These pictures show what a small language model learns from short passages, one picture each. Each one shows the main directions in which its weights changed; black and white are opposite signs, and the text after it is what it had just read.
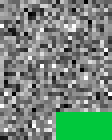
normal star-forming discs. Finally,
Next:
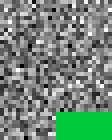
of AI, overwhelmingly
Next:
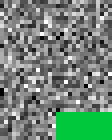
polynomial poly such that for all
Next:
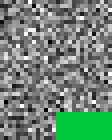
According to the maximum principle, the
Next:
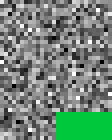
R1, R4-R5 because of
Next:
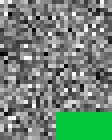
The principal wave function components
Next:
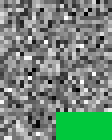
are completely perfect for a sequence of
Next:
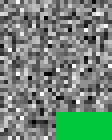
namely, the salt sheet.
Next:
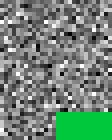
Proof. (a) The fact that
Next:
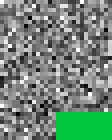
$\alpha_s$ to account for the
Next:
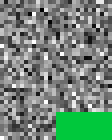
intermediate sequence, the proof of
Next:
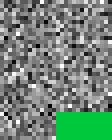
important because teaching materials are components
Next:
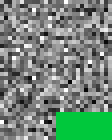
portion of the temperature-dependent data to zero
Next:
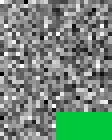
\xi))$ which is invariant under $G$,
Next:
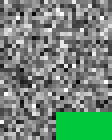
to appreciate its value. This has
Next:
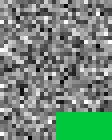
2012). The blueprint of two
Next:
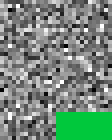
the burst duration approaches the frame
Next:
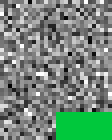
the truncated tree, starting at
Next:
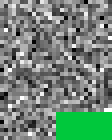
chemically peculiar. Some are
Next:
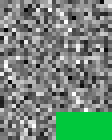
2023. As the exhibition
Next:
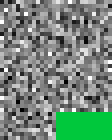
creative and critical thinking
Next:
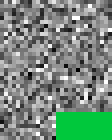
provided more accurate proper motions and
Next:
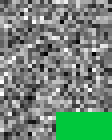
Empirical Software
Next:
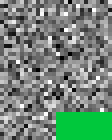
is the analogue of Proposition 3.1.
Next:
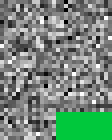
Adopting a descriptive survey
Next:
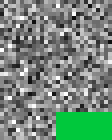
profiles. In order to maintain stable
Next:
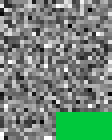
& Entanglement pathway &
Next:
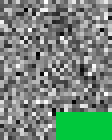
the first register. Its action is given
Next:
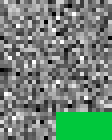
and $\sigma^0$ decouple from
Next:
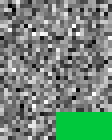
space $CP^{n_i}$ or
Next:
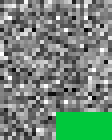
to compute the mass matrix $I^{\pm}$ on
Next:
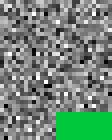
immediately obvious that this approach can
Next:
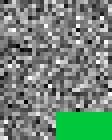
Pauli spin-flip operator
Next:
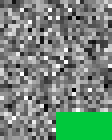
agreement with the area-law condition
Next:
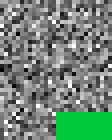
in Definition 2.2 of Section 2
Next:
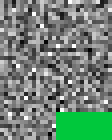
functions by \begin{equation} E=\left\{
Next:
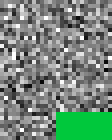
functions \( \hat P_1 (t),\hat
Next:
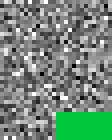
the same hardware. Similarly,
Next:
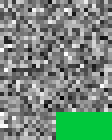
Modern Pys., Vol.
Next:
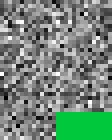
College of Pharmaceutical
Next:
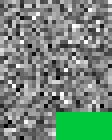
are easy thing. If subscribers
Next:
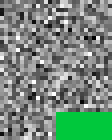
a bridge between tangent
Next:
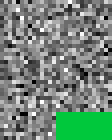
are finite direct sums of twists of direct
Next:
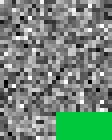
following lemma, that was used for the proof of
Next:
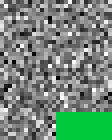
III. SYSTEM TEST
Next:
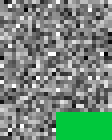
$X$ and $Y$, we can construct
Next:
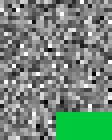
hydros, paraffin wax,
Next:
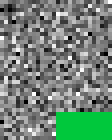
report. } \end{document}
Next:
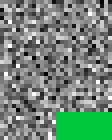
for art practical and only few
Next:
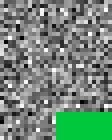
design was used in this investigation because it was
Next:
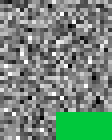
z ciepłych,
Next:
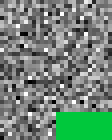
field of the Tashkent region (a,
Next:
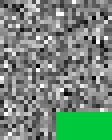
other hand, the wire-loop unit
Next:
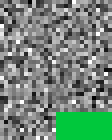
BS_3 at the intersection of the
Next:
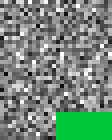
the robustness of the proposed design under
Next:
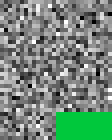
collapsed and virialized
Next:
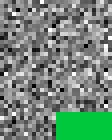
are listed, while in only 3 samples we
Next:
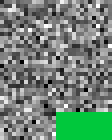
the newly introduced $\alpha_g$
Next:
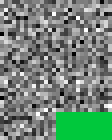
its vivid image* (Sulzer
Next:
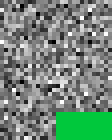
$u \not \leq v$;
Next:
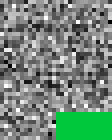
such as rituximab or
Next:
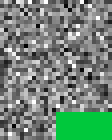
the linear subspace of constraints by the scalar product
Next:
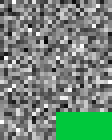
the increase of $T_{c}^{\rm obs}$
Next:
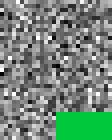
profit rate, the bottom 20\%
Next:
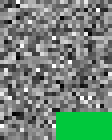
CSI. Next, we compare the
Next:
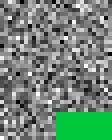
stigma inflicted on their names.
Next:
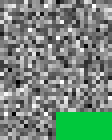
to that corresponding to solving the problem on the
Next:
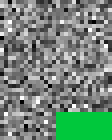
how the presence of unwanted defects
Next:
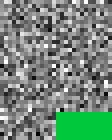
the mobile environment. Web
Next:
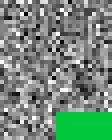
the references to color in this figure
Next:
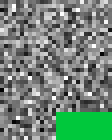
of the body taller than wide and
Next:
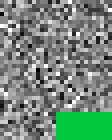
domain of the receptor. However,
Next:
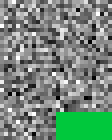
signals provide the input training
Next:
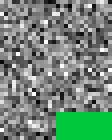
establishments like a pizzeria
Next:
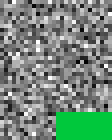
historical failure data of launch
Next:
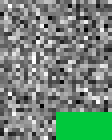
Accordingly, we divided the
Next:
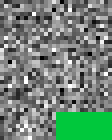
grants from the Israel Science
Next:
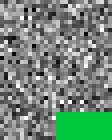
$x$ & $g$ is convex on
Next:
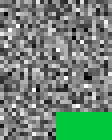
the Midas Touch problem [24].
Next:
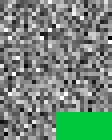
Science and Culture (MWK)
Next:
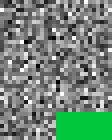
technique is described in the text.}
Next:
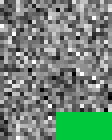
orthogonal subgroup $O(n-
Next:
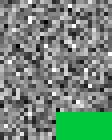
connection 1-form and $R_{IJ}
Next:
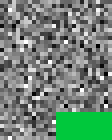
development process of structures of smart
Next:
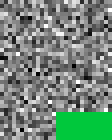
has been suggested that perhaps
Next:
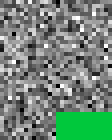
this component occurs over a range of larger
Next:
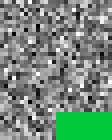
the cutoff function is to a large extent
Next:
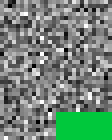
C} is a bialgebra morphism when
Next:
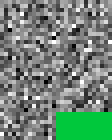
through its capacity to attract and
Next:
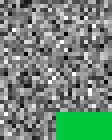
$\omega_1^{CK}$ is the
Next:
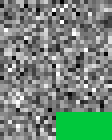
(2.5) has the form of the
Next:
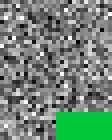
Standard Model", World
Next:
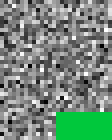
concentrating on the ranked
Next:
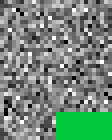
fill that gap by exploring the
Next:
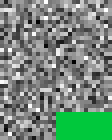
Singh Yatendra, Nagar
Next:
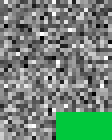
directed parallel to the Bz
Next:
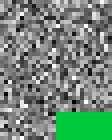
heavily relies on the precision
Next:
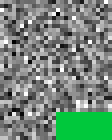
points \(\vec z^{\k}\) converges to
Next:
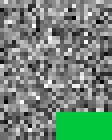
freshness of whole fish is the
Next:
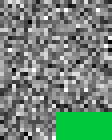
the evaluation without pre- and post-test
